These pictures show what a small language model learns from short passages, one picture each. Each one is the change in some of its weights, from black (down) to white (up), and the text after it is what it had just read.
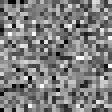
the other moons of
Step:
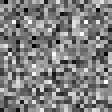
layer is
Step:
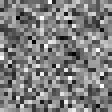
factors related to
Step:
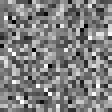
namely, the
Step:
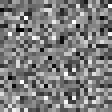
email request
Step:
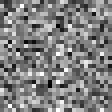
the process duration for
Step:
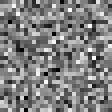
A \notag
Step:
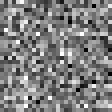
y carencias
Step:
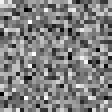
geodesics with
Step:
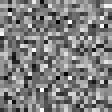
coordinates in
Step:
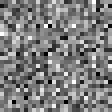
each sub-figure
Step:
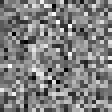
so that the image
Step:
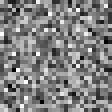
in light color
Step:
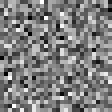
(A) and
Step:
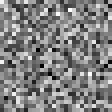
impact, the
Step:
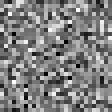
the framework of
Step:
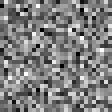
verifica que
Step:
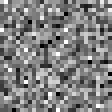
and they can be
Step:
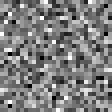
the subsequent
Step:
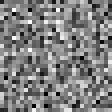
in CKD
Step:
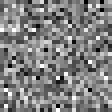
via Port
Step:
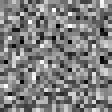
dificuldade de
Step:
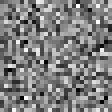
de recursos
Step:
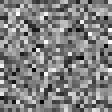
noise factors are
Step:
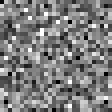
cooperation is
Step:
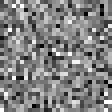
Information {\&}
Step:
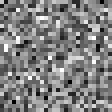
spin torque
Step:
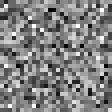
violate the
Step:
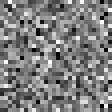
purpose of
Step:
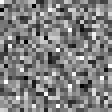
arae) al
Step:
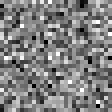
eng kichik
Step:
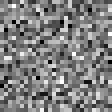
Sinne der
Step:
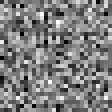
The evidence
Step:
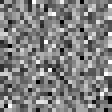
Loop | |
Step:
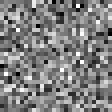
um número
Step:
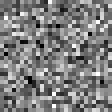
medians are
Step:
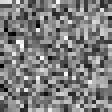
In particular,
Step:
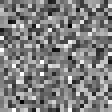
can easily
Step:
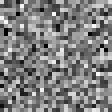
La importancia de
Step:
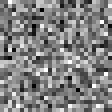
clarification of
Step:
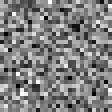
relations. In
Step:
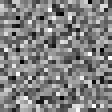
transitions a relation
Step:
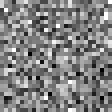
map using the
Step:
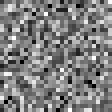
yield variable has
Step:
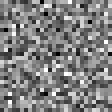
practice of
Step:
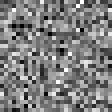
the superLie
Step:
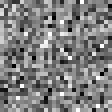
Literatur -
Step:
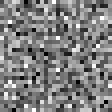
inference stage
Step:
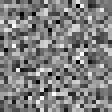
be accelerated
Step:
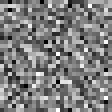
words of
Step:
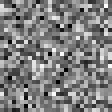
the predictions on the
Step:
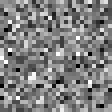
as the primary
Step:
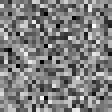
sections $\sigma:
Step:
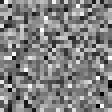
год до
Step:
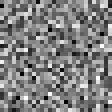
radial EOM
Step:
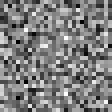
$E$ can be
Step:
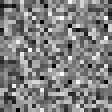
thesis that in
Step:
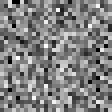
la sociedad en
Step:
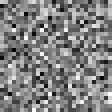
connected to the
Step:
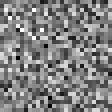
ideas between the
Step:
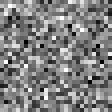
and thus to the
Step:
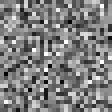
and with the {\em
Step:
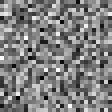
obvious. The
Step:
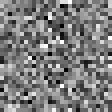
the inertia
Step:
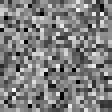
our framework is
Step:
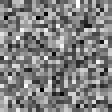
superior de su
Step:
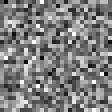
como, muitas
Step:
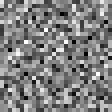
le dinamiche
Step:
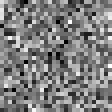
of the designs
